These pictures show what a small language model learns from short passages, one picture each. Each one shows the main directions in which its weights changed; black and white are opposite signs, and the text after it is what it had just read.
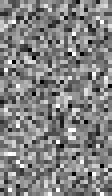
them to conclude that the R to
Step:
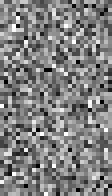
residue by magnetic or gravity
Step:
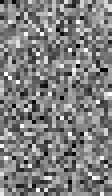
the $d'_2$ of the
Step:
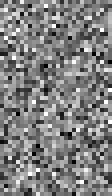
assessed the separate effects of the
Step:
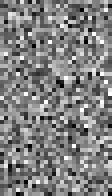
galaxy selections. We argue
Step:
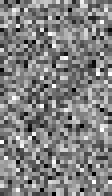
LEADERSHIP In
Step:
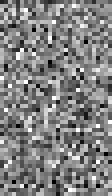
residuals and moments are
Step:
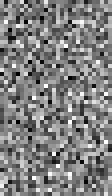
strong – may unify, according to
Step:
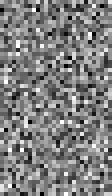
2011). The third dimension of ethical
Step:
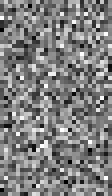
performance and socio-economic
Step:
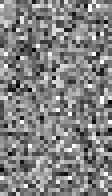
without grounding 729 in a specific physical
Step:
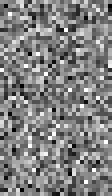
of elections, there is a significant
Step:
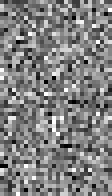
is sufficient to consider the the conditional
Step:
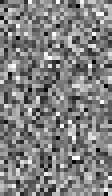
a user needs an FHE scheme that
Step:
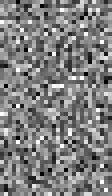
random numbers between 16 and 256. For
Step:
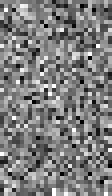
feature renders Spark practical
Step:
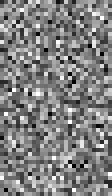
of consultations in the same period in
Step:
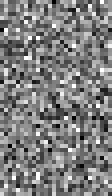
paradigm, which integrates within
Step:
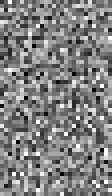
family of elliptic distributions should be
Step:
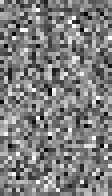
a maximum prior to the receivers
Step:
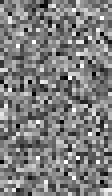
Values of the other parameters are given
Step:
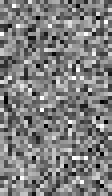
cutout is extracted and viewed
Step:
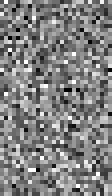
structures—ridges, scarps,
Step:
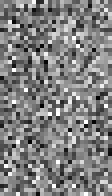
Matthieu Chafer
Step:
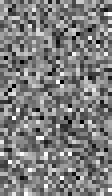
"1" so that in one state the
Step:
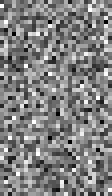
plural identity. The indication in
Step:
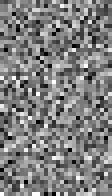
magnetic flux coils embedded
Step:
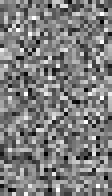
useful for scientists and researchers for finding solutions
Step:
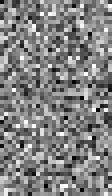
the relevance of these chaperone
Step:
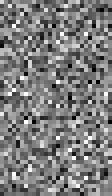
distributed in the bulge, thick
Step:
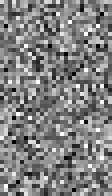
simple Lie algebra. In the
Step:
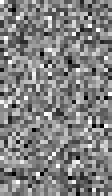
data are taken as training set, and then
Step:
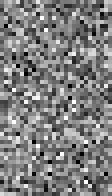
Key player 9 Government Agencies
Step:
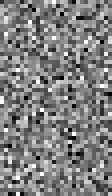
[8], non dimensional definite integral
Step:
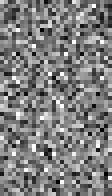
and SWiM-aligned
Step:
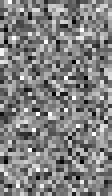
numerical approach and implications of the results
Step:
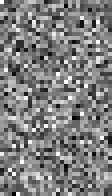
features. A substantial improvement in
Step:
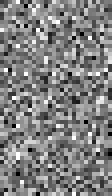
Department of Built
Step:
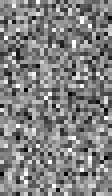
students' pronunciation? 2
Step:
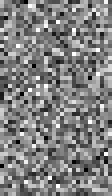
India E-mail :
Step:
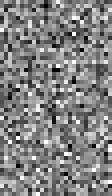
The residence time distribution appears
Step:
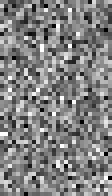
the solid black line (labeled
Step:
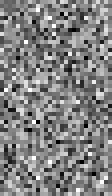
concentrations prevail. *In
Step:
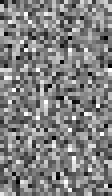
the electric field $E(t)$ will
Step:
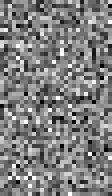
uncertainty in the unpolarized
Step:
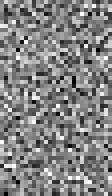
applied with two-sided significance set
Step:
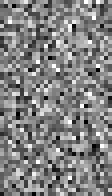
+ \delta)(\lambda -
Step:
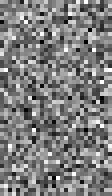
feedback to the manager and must
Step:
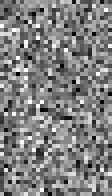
rue des Martyrs,
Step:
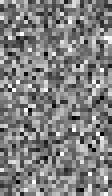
the involved Huffman tables
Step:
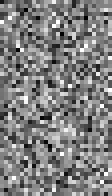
not clear. Change the question related to
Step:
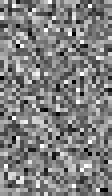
self-interference in multi-operator
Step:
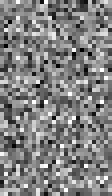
Length (cm) Reactance
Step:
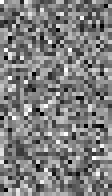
over (or averaged version) of
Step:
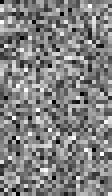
control in terms of input signal of their characteristics
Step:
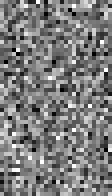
across various fields (such as the number
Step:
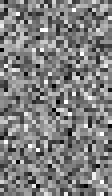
public split, and the gap between the
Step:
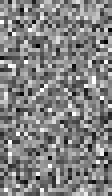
for further enriched prompts.
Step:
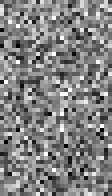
a and b). All five grids
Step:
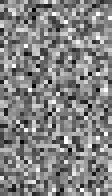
pair (x,z) is
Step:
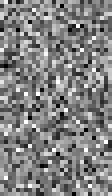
large scale curvature will be
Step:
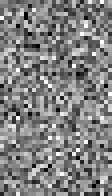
b}}$ plot, where $I\equiv
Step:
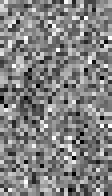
showing the number of sources seen as variable
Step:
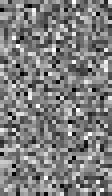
200 days) in the plain areas
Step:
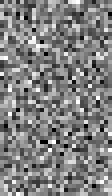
self-dual Weyl candidates
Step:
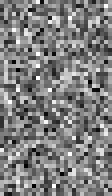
loan amount. They prefer the
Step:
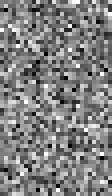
the white circle stands for the
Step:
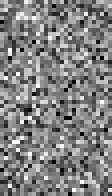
condition of wind energy resources availability. The
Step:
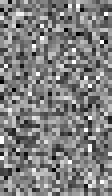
activities are considered a powerful tool in education
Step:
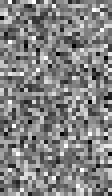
iron nanoparticles
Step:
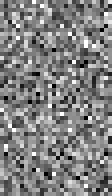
This observable can constrain NP if the
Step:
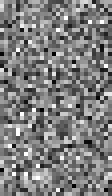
for getting entanglement in the
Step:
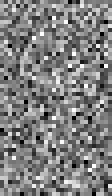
pressure energy into kinetic energy. It
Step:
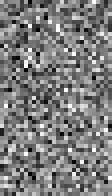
that the time of decay of correlations of
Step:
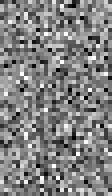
the thermodynamic potential $\Omega
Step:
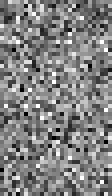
27° 2-theta. This peak
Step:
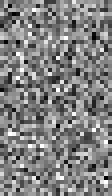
and likely not detected, particularly given that
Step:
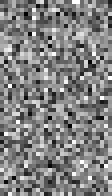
5. The time allotted for each
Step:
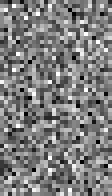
is constructed based on the array response
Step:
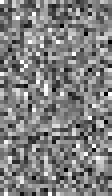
Climate risk assessment Brief
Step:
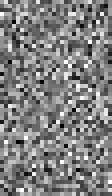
as research & development, design, and
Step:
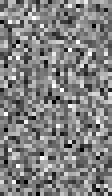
consequence to social welfare. This
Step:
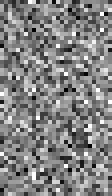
let their hands air-dry
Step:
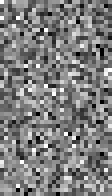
the segmentation results of facial
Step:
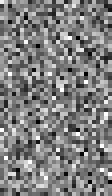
the critical points of the model, which
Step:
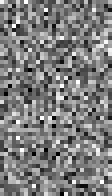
in the SM by hypercharge and
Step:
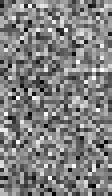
of 5 constitute exactly
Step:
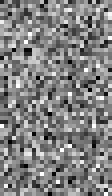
images as a source domain image. The
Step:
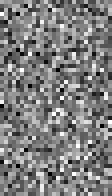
made by Additive Manufacturing and
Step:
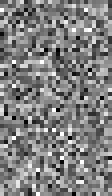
causal relationship in one direction of
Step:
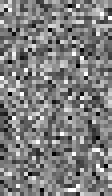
stars and contains 11 binaries,
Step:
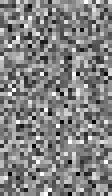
\left(\lambda ^2 \mu
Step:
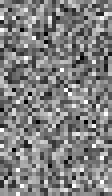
crepe-like (NCSU,
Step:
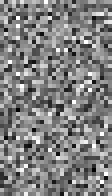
We use these RVs and the
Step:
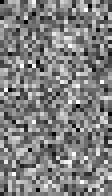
Later, having fixed the two components
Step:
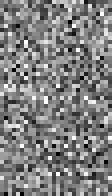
the router that is connected to
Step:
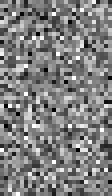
elements, product significantly influences customer
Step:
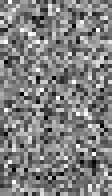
urban Communities to
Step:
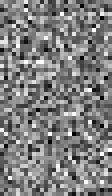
$h$ and a given basis
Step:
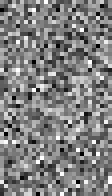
2021). Most of the marine
